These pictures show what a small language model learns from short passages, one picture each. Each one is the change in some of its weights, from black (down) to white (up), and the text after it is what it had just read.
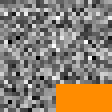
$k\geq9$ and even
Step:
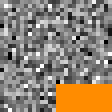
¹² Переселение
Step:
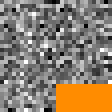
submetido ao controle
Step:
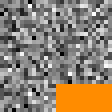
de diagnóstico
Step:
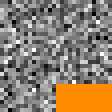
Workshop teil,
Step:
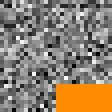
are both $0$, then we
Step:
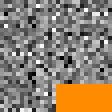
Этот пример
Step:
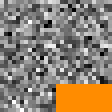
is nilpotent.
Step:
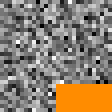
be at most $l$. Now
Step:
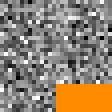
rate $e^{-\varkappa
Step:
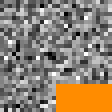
so that it will be formed by
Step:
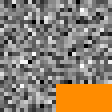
simple vista, sino
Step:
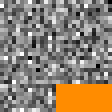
Alfa. Pág.
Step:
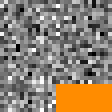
\cite{vardi}, to the
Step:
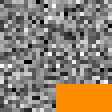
$k$ be any large positive
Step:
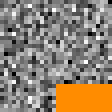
di finanziamento
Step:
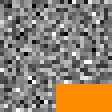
the field $\bf F$ is with the
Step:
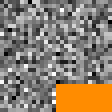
diverges and therefore it is
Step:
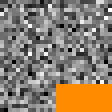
also expect that oscillations
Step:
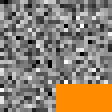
$H$ by Lemma \ref{lem
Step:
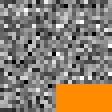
$\mathscr T$ and
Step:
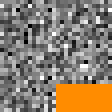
e diplomaticamente a
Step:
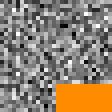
homology spheres with dimension
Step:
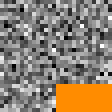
- D) do'stlarining
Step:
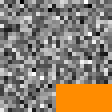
This shows that t12048 is
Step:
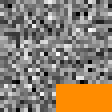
$P$ is a basic
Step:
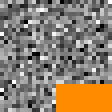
X \rightarrow B \cong
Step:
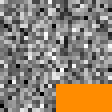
ini sejalan dengan
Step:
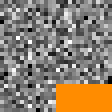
The results of the following propositions can
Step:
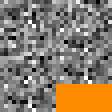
daha düşük
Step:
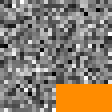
are no integral curves on
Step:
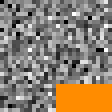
{\em new} upper
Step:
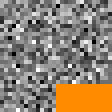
intersection numbers associated with
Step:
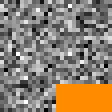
exemple que l'ensemble
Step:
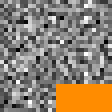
and the challenges companies
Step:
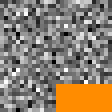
Properties (1) and
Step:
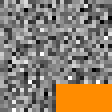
of the stature of V.
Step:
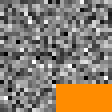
is to ensure infectious
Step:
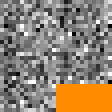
dapat memengaruhi
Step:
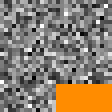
of this example is that we can
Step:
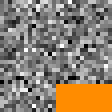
vainas por planta: se
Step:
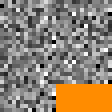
нужно отдельно
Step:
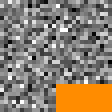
(continuum cascade
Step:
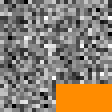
joylashishi havo
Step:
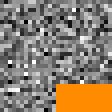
suporte teórico para
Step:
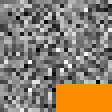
for future work.
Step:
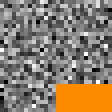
for first derivatives of
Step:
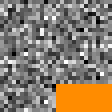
per construir un sistema
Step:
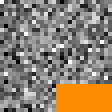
divulgativo del
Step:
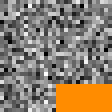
participant in the
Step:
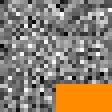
$\sF$ be a torsion
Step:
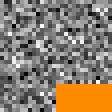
of $H$, and hence are
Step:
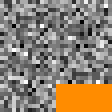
of Mathematics,
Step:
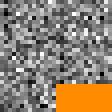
of the newly introduced
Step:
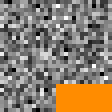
\cite{sagemath} by
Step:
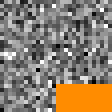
\nonumber \sum_{x\in
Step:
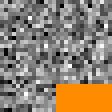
documento tem por
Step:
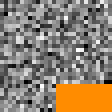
moi probablemente é este
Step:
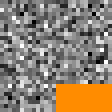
the study indicate that the
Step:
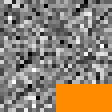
reduce the associated
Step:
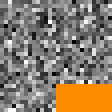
consecuencia, la
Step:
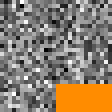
process, see {Figure
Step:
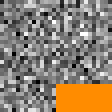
\nu ^\wedge
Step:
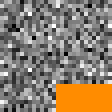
de que un estímulo
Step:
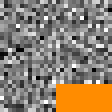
with one pair of opposite
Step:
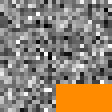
characters and Weyl
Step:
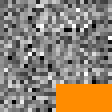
обозначения сорта
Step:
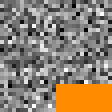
$F$ extends uniquely
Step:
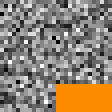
are available in
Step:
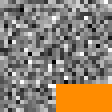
etadi. Mahalla
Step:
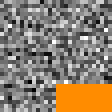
II Malocclusion with
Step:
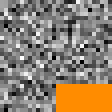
de doações devidamente
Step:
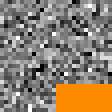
pela Portaria
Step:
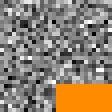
Network Optimization}
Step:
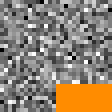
of ethnocultural
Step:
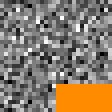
o que escolher para
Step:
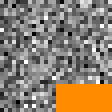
divisor to a nonsingular
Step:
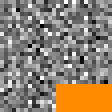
We thus applied our methods
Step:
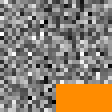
$$B^{\alpha \beta
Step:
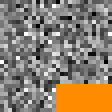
\endaligned \end{equation}
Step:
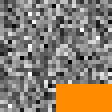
basis reduction and computational
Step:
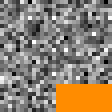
ever shrinking domain,
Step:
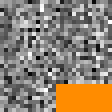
Ular uchun ingliz
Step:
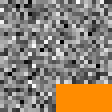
On the other hand, the
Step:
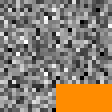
and ensures the codes are
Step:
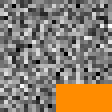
aus eigener Kraft
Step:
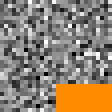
в предпочтении
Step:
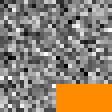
los monumentos en determinados
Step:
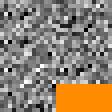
estimation problem with intermittent
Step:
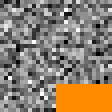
a bi-criterion
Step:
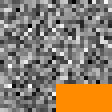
volume preserving
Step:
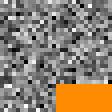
decisão reforça a
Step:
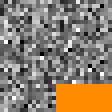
domain with boundaries have been
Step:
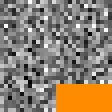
в России".
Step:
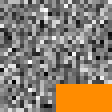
and 8. Without loss
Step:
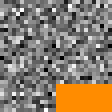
capacities are concentrated
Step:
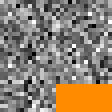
Q_c \coloneqq
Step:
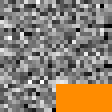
projective transformations such that
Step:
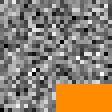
to the end of this section in
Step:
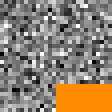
vertices of $G \setminus
